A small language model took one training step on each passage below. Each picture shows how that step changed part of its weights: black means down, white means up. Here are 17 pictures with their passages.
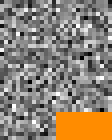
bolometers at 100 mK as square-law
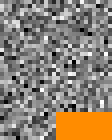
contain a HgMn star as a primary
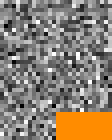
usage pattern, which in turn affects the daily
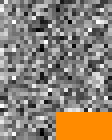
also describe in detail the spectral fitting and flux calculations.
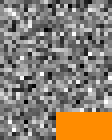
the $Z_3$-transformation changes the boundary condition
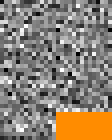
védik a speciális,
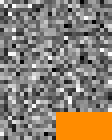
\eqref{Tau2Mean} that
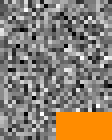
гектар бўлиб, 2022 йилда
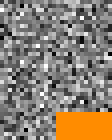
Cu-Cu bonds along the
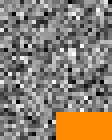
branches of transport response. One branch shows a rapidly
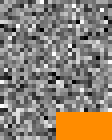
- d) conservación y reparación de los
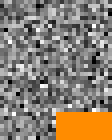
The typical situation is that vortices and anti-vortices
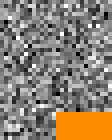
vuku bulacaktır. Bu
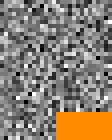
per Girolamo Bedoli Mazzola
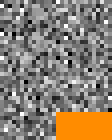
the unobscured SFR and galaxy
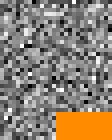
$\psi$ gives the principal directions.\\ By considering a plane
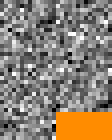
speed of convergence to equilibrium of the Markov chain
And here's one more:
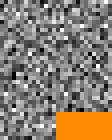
e o da responsabilidade, dentre muitos
